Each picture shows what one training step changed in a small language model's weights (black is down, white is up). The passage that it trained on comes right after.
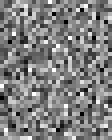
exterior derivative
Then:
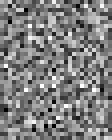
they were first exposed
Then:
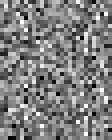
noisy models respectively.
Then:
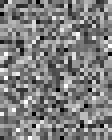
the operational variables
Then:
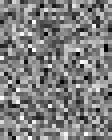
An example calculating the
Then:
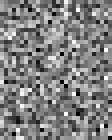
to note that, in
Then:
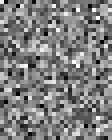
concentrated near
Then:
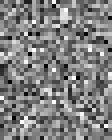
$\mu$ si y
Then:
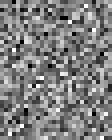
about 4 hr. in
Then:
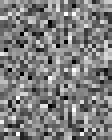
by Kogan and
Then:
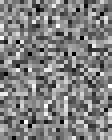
contact with the
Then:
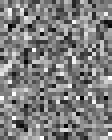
Mini Review
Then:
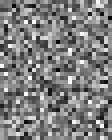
& \mbox{on
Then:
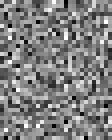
first prove that the
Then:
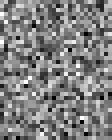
the result of a single
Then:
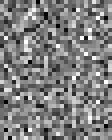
confessed is
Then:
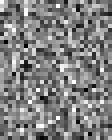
then $M$ is
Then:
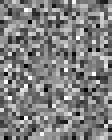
The purpose of
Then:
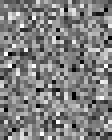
said they used it for
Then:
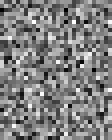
a decomposition $$
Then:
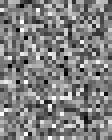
in the introduction, let
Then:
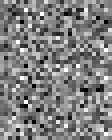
indices for the considered
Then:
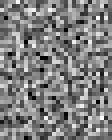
remaining vertices $C
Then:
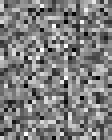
words, these are
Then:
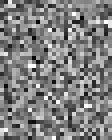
signals provide the
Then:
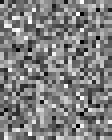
aspects of their
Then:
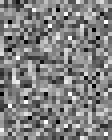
scenarios including
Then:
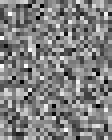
had been verified
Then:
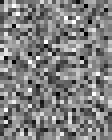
irradiation with
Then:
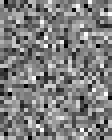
this phase, we obtain for
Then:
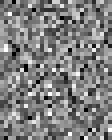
60 years.
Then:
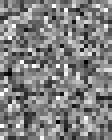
to $\beta$ decays
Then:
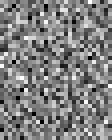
were issued by
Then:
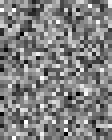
of the star on the other
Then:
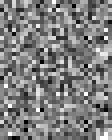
It turns out that
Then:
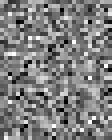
be given clear expectations
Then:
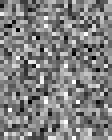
$R$ is a
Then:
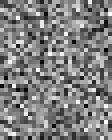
we may determine their
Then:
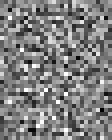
in Fig. 1.
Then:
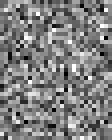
can solve it through the
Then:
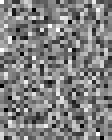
4-manifold such
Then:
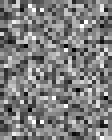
iterative methods
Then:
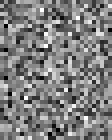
for development between 5 to
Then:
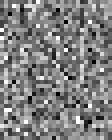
all the iron in
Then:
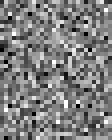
entries of the
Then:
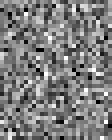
from this source, using
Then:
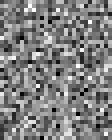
onto $\Omega$ by
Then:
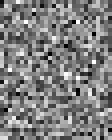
typical size
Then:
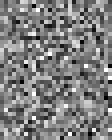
5 people are
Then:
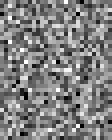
as the surface energy density.
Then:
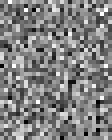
expansion coefficient
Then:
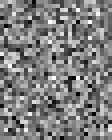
still feasible
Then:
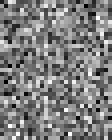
aims to gain
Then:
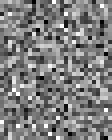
whole plant of
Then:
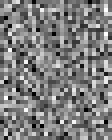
diagnosis of
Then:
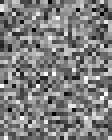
translations and those
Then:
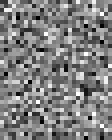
with the observed pulse
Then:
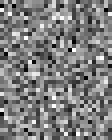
site 13e:
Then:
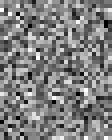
possible to show with direct
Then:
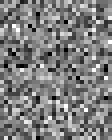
Singularities of
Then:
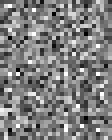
mass, and the various
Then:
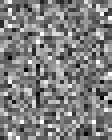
Proof.} Since
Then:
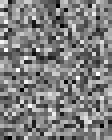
the groups react
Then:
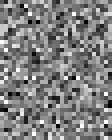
the optimal splitting
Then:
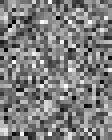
the inversion can be
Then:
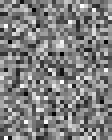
Such a feature is
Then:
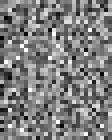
common message
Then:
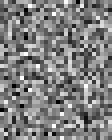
in the algorithms.
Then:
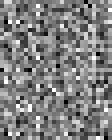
equilibrium under
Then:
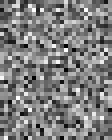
linear and iterative
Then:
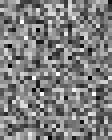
in computational time and
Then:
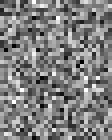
the cross sections and their
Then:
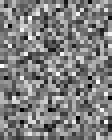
in this paper is again
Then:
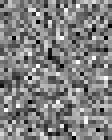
not align, in our
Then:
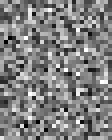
geometries. A
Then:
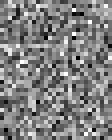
harmonics of
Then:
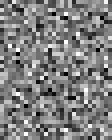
same way as the LS
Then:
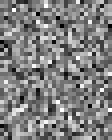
utility has not
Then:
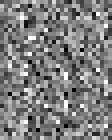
Centre national de
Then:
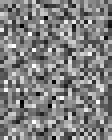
are listed in
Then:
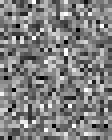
with acetone.
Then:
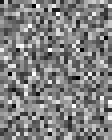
3) The update
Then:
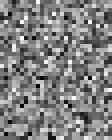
with a participant
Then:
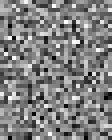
Fock state of the
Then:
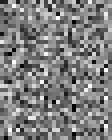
$p=a$ and
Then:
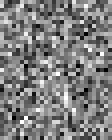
of $\theta$ of
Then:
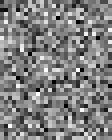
as spin injectors
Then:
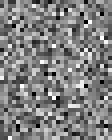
The reader may consult
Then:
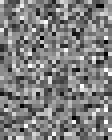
and Technology,
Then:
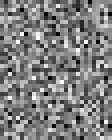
We will denote this complex by
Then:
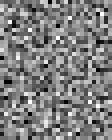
empty partition
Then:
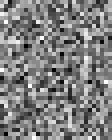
the maximum value of
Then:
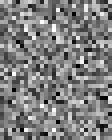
``input" and that
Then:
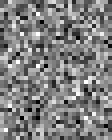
but due to its limited
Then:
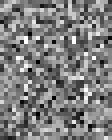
studied. The whole
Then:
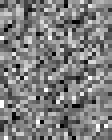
obtain $m_H >
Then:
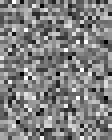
FM and canted
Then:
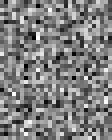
present in the bed,
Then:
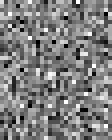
Bronze fish
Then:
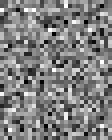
study was conducted at
